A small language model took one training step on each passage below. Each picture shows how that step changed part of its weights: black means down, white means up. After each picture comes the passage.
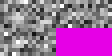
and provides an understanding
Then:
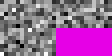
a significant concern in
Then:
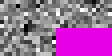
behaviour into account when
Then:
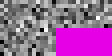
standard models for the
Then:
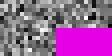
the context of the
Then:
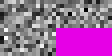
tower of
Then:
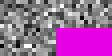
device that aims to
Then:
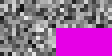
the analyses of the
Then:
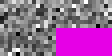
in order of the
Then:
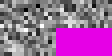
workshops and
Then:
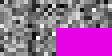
Study which is part
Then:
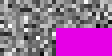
front of momenta is
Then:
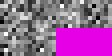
its accessibility and
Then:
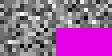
are indicated as solid
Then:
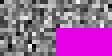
non-delta temporal
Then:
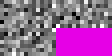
is also rich in
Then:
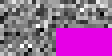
in a different way
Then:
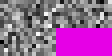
minimum for velocities
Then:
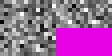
is taken as
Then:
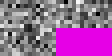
antenna calibration or the
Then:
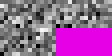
we investigated the
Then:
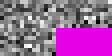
findings suggest that the
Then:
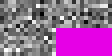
not realize that
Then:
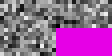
the ages of
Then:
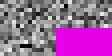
it follows from
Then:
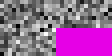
other common characteristics.
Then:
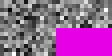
detectors have just
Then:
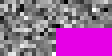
the circumference
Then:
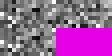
us first briefly
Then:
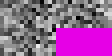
It can be found
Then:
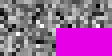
following: The following
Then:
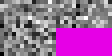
adapting knowledge),
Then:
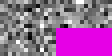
infrastructure and communication
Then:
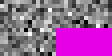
for mobile communications
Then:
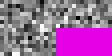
step from the
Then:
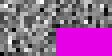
with gauge group G
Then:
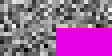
traditions of the
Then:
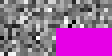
(order 3)
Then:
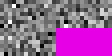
find significant bioactive
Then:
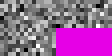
the visible matter
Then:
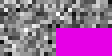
of causes and a
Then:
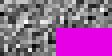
control group.
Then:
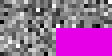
is given by
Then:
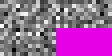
from creaming
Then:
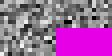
control. increase
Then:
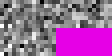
theoretical value from
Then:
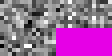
model, provided that
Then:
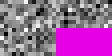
by C_p
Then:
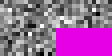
Statistical analysis using
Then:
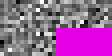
attend to both
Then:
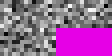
Variants pH
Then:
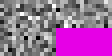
are in good agreement
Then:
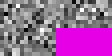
between the different
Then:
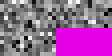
truly random
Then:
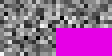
low energies we expect
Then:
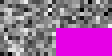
Space Science and
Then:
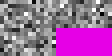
observable with
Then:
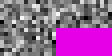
$\alpha$ is
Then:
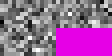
be written as
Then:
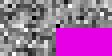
time distributions provides the
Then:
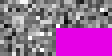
and modulated.
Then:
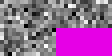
process, the
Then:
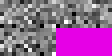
\hline \hline
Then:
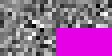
written reference point for
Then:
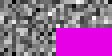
or OWL
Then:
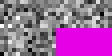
power by tracking
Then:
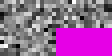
to oxidative
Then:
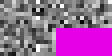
were then analysed using
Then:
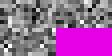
following theorem says
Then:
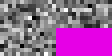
variables in SN
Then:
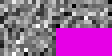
in Figures 2
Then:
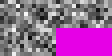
complete on the
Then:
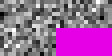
to the part of
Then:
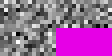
of data analysis of
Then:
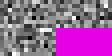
rate decay at the
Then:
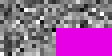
threat, especially if
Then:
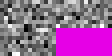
rate in the
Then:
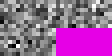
on the bosonic
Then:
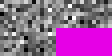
for Europe's transition
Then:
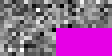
But BG values
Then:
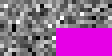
$W$ loop
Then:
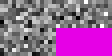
be preserved in
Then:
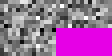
and accounting
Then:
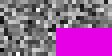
which can be defined
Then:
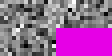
noise strength. Here
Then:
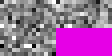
obervables that
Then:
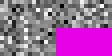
15) Reddy
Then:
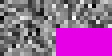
another generalization of
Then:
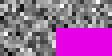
the simulation with an
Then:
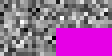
fluence. A
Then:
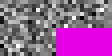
which can generally be
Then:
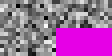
repetition code using
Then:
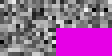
possible to estimate this
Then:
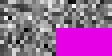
filling the
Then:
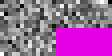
high? Is the
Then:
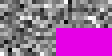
different payload
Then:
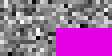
conditions [9].
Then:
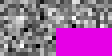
single photon regime.
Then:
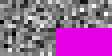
follow predefined
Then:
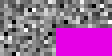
extract) Group C
